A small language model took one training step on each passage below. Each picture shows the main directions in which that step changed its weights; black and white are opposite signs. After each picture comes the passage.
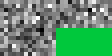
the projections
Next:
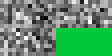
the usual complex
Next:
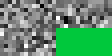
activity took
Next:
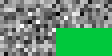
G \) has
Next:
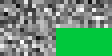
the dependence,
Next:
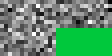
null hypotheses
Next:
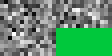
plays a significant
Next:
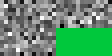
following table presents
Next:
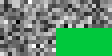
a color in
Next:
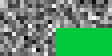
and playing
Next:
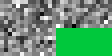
shall use a
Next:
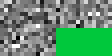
Table 3.
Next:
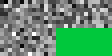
the related studies on
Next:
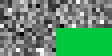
study concludes
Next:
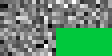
can lead to
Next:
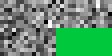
constructions used with
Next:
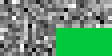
good information on how
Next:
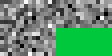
with onset
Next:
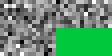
to associate a
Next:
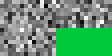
you have to
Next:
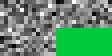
melting process
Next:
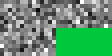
by Ryff
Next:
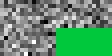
a longer
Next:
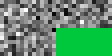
orientation for
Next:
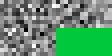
term was introduced
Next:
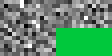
acta, y
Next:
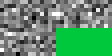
Let $f$
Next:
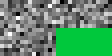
process whose parameters are
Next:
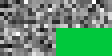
nonempty independent
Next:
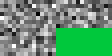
A symmetric
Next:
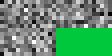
surface is required
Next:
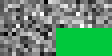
compared, with
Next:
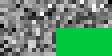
while preserving
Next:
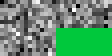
then the equivalent conditions
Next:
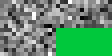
working with
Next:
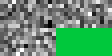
within RDA
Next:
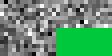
coefficient estimates
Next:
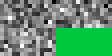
which have been
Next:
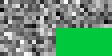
processo, o
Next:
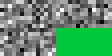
As shown in
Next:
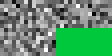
the types of activities
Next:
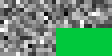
between teacher
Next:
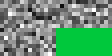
of view of
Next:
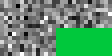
kelib chiqishi
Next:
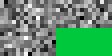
de lesão
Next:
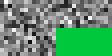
the big data
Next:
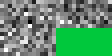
pensam as
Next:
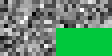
show that dynamic
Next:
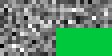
sequences with
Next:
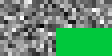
в том,
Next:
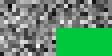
as well.
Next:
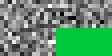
activities. Since the
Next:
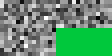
response to study
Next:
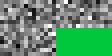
graph with center
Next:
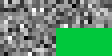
the nice properties
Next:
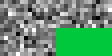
of the concept of
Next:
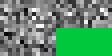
this section,
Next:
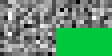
matrix rows
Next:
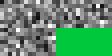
after a potential
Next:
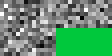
state of art
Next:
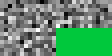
in God not
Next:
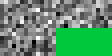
After 3
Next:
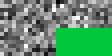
be made explicit
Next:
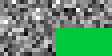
we cant
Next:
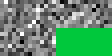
die diese
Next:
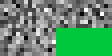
the future
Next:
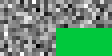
de la obra
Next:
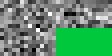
lines of
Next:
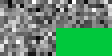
Bu esa
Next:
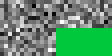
indicators developed
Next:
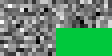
$X$ is
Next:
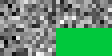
a torus.
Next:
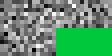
the emotional
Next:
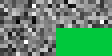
address these
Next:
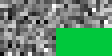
may be a
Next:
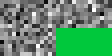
{\mathbb R}$
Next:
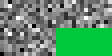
satisfies the matrix identity
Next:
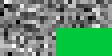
protein A,
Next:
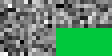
display, data
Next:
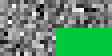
\`a une
